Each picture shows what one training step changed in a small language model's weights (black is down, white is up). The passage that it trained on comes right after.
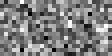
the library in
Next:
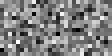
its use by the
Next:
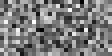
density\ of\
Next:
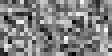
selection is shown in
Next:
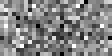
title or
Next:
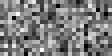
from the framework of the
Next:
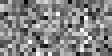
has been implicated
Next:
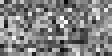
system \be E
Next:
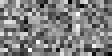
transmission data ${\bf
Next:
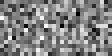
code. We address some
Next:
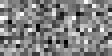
by Calura \&
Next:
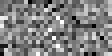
Moreover, noise measurements
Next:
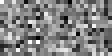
superposed state
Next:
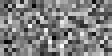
layers model as a
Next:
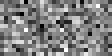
entropy is defined as
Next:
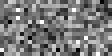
{NoStop}% \bibitem
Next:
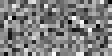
particular, during the
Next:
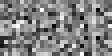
Naval Research under
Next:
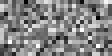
has been increased up
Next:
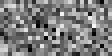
The threshold velocity
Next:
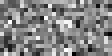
frequency-dependent transfer functions
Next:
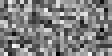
proposed ISAR
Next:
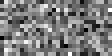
delay distribution). We
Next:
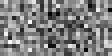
on the achievable
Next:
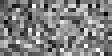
processes, containing three
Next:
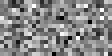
g \right\rangle
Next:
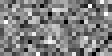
context around each organ
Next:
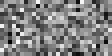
depends only on the ratio
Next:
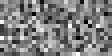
at the smaller values of
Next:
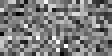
source in this case will
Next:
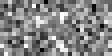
candidates.\\ The
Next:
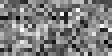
Estimated training
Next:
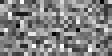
were synthesized
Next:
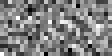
small stochastic fluctuations
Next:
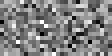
establish a sense
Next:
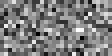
arises after the process
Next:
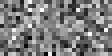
factor. Since furthermore
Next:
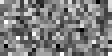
fluid in the turbulence
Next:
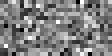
coefficient $B$ defined
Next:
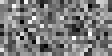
coupling in the range
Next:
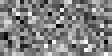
intrinsic radio
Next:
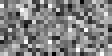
only be satisfied with
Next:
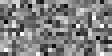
of the above Jost
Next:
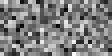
of using large-scale
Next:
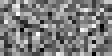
sufficient enhancement of
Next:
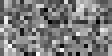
these dotted
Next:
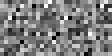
precisely, the
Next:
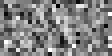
following subsections.
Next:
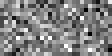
local domain classification method
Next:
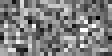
function $F:
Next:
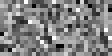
operator for a direct
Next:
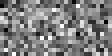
as favored by
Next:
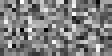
indicative of dust
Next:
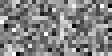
dependent FDE
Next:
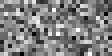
The reason for the
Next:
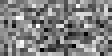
analyze the nonlinear dynamics
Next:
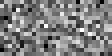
obtain S/N =
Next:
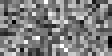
form a collective
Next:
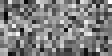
should be kept
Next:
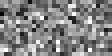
low energy cross section
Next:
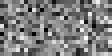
it is for instance for
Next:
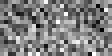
last experiment is prone
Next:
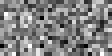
Phys. Rev.
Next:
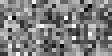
hand, in the
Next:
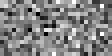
and executing events
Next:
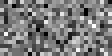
are not dissimilar
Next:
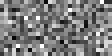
can clearly see three
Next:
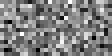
fragmentation function approaches
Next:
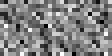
not included in our
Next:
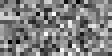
limit inter slice
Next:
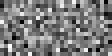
on supernovae
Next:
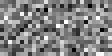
harassment just as
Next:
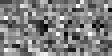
explain the procedure for
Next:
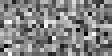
unphysical value of
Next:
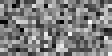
number density, assuming
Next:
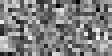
in terms of the
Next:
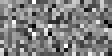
the one hand, and
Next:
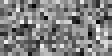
parameterized in the
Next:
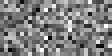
the initial stage is
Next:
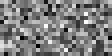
efforts have a
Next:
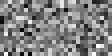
inward viscous
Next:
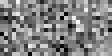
of high NA
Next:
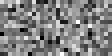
Analysis of the
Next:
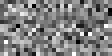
one's. This
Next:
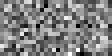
vision food
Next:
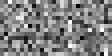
a simple user input.
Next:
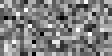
lattice distortions below
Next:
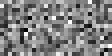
the observable that
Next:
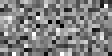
and Serdar
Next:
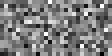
to rapidly polarize
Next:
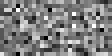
a static split was
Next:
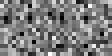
the settings
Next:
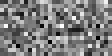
is determined by the
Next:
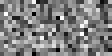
its mathematical
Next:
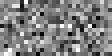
coupling constant $\lambda$
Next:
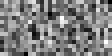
on the energy of
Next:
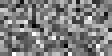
lower uncertainties for
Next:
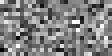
calculating the
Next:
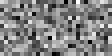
and its second derivative
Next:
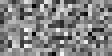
BFKL theory
